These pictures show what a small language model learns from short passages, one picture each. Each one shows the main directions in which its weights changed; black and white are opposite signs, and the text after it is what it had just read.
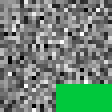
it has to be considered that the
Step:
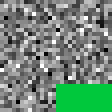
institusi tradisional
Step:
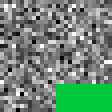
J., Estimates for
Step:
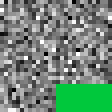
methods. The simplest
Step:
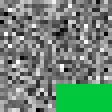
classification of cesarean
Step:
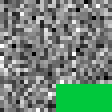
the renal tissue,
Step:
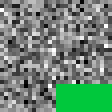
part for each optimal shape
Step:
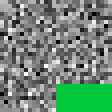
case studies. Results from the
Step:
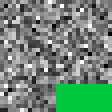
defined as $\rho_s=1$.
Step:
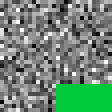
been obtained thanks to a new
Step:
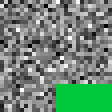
interne ale limbii
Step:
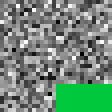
number of results, it struggles
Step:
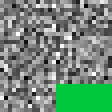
much specular glare.
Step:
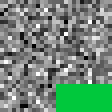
make $K_t(x)
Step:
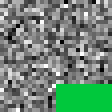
year to a rural
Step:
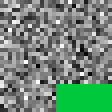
padrão nos valores
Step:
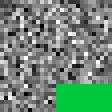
Implementasi Produk
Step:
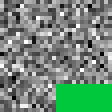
the segments of $K$,
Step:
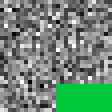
the winding number of the curve
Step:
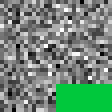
operating points at a certain
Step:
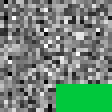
based on the Power Flows
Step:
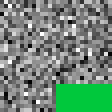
to describe the depth
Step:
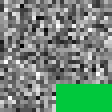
the Nature of the Conduct
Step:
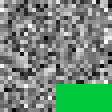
al haber conocimiento
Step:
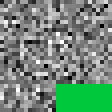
to a finite generating set $S$,
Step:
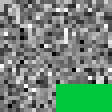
scenarios are considered in
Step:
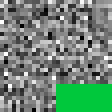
Т. Опп
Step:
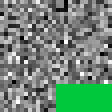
divacancies, and
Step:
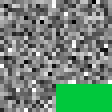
villages in Bali with
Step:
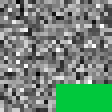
where information circulates
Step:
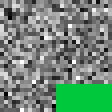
(PE), maka H9
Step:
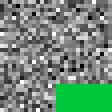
even Mr Bernstein's
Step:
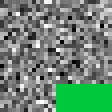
set of conventional generator
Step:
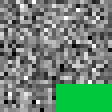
were also registered in the
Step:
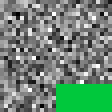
\mbox{where $f\in
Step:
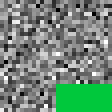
social professionals to form a
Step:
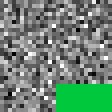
texnologiyasi shu
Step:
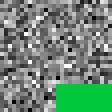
converter, flat measuring
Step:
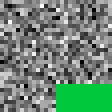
under operational conditions. Further
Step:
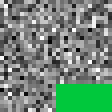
the tautological bundle.
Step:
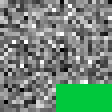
и территории
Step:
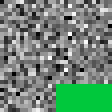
Pin-level simulations in
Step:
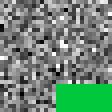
employed to assess the
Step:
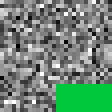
adjoint of the spectral
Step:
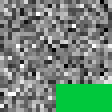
estimated to exchange more
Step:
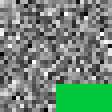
energy elastically.
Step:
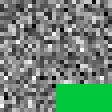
a HIMC surface
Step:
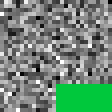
precise relationship between
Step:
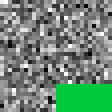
there is no risk of
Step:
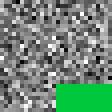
verfügbar gemacht
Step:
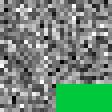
the finite set $X$. And
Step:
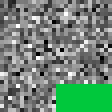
to be top-down and
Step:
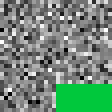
repetitions). The control group
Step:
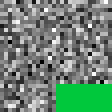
was defined in (4.8))
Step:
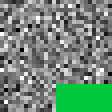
importantes para determinar o real
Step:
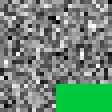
school, family
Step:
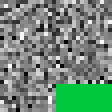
$L(\alpha)$ of a
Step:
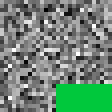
(k < t)$ a similarity
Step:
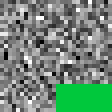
which were Earth directed.
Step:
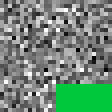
development of IT products and
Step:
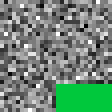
Cadde Adı)
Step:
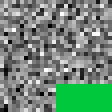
notice that after inverting any
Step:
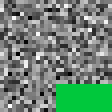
*at rest*. First, as
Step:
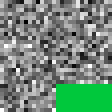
cobra das empresas
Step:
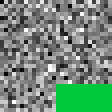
to prove $(1) \implies
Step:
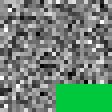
larger and constant impact
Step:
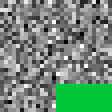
stripped off
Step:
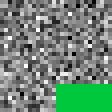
the Alps, of which 65
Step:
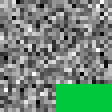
process was checked for
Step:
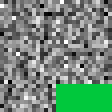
and biodiversity. M20
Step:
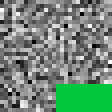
the convenient abbreviation
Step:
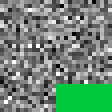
; Cameroun ;
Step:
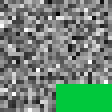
periodic set of finite type\\
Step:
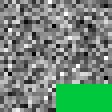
defined as not only a technical
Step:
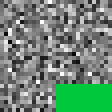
maintained in the form of
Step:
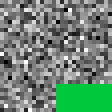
keladigan kam
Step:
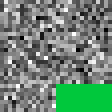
the context of Indian
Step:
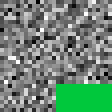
Kelapa Gading III
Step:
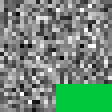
the target market.
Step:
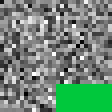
emissions in the present case.
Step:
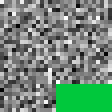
dada a falta de
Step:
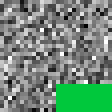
ausência (n)
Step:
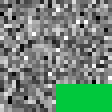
\ref{elem}. And on
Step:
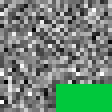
response to glucose
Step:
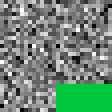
that no government will
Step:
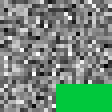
of $\rho$ for the three
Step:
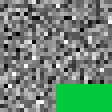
Size) Number of
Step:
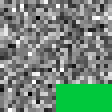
Economic Studies**,
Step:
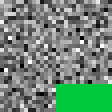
$\mathfrak{g'}$ have dual
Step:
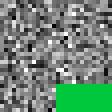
paper we say that a group
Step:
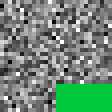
elements in a matroid
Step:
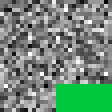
pelvic inflammatory
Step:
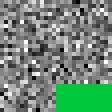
differential operator $L_\mu
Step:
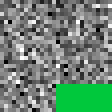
muayyan ananalar va
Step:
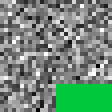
afirmativas também
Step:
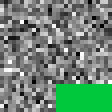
será instalada.
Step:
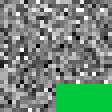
(1) the column which has
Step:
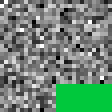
Smooth texture Best
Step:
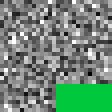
entertain. The works presented
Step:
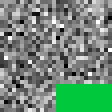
\varphi_-)}.$$ Therefore
